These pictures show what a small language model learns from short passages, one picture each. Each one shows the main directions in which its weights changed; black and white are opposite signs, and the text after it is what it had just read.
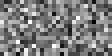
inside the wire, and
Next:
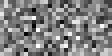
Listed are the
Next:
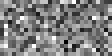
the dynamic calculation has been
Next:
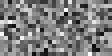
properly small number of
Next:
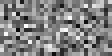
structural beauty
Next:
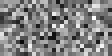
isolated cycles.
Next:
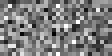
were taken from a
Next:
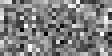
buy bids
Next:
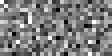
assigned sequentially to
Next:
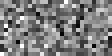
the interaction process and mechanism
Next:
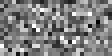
[S II]
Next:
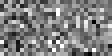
waiting for others to
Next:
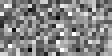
$s \to
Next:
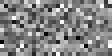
hardware owner, instead
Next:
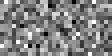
Wang, J.
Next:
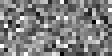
the effective Bohr
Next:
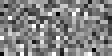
use of defects to
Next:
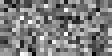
Note that this modification
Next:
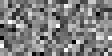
single-qubit geometric phase
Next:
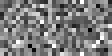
one which does not look
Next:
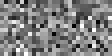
bandwidth, and hardware performance
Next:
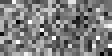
for future collider
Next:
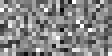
to extend exactly up to
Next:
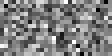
learning methods have been
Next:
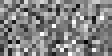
macroscopic levels.
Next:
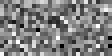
initial state can also be
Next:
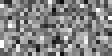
from the cosmology we have
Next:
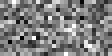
are gratefully
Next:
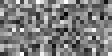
elements are easy to read
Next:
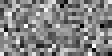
of such correlations is a
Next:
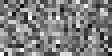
peak starting from the highest
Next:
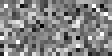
best-fit spectral parameters
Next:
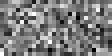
retain most of their
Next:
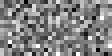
comparison. Solid
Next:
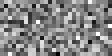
reduced to a zero starburst
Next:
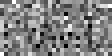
in the dipole model follow
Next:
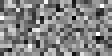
We then combined the primary
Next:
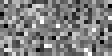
a covariant way in
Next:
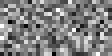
can further be rewritten
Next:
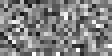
derivatives of expectation values by
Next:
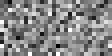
near the QCP.
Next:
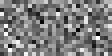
an extended Storage
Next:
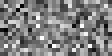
rotation, and we are
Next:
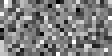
and there is now a
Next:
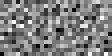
discussions. CHCV
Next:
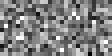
the mean.*
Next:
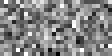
development, and there are
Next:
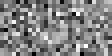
switching and efficiency enhancement}
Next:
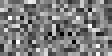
correspond well with eight
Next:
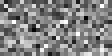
enhance the stress concentration and
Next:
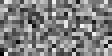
though the bulk spacetime is
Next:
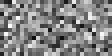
on harmonic termination
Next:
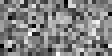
reflects changes in
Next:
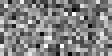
unique in our problem.
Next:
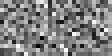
after taking the limit
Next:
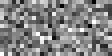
badly in
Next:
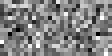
shows multiple components. These
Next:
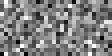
and the output is a
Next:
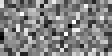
The results, shown in
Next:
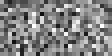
They found that a
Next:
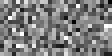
value at the lower edge
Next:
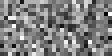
fragmented disk with
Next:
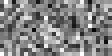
and width of high dielectric
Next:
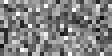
than our theoretical prediction.
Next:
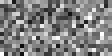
for attacking textual
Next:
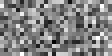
The left footpoint
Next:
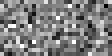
simultaneous drives with varying
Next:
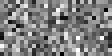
bandpass compared to
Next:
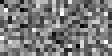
usually taken to be identical
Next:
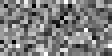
corrections introduced by the
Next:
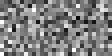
At the lowest densities,
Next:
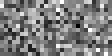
The difference of Tc
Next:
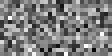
highlighted by the
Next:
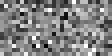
dependent on both the resource
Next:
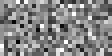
sampling calorimeter is consistent
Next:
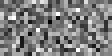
conjecture, it
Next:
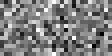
of dilute density
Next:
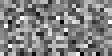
the quasiparticle energy spectrum
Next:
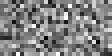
study the performance of the
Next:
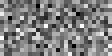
\otimes ( v
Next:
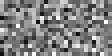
We shall use the
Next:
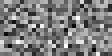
probe ranked all five
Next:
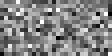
not be feasible from
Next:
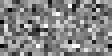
using the spurion
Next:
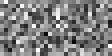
or classical enable signals
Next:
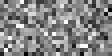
contaminant fate and
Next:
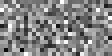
to different hopping amplitudes
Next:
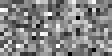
be conservative;
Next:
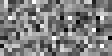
envelope processing performed
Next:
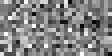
power plants and the
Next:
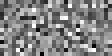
LLM, impact the
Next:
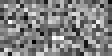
neutron star cases that exhibit
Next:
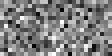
the gravitational contribution (all
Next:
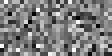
radius (which,
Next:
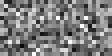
To estimate roughly the separate
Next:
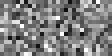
input mirror. As
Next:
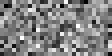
$d$, leave
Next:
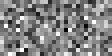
the transmitting from a
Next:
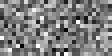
In the second approach,
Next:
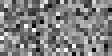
ACP Observatory software to
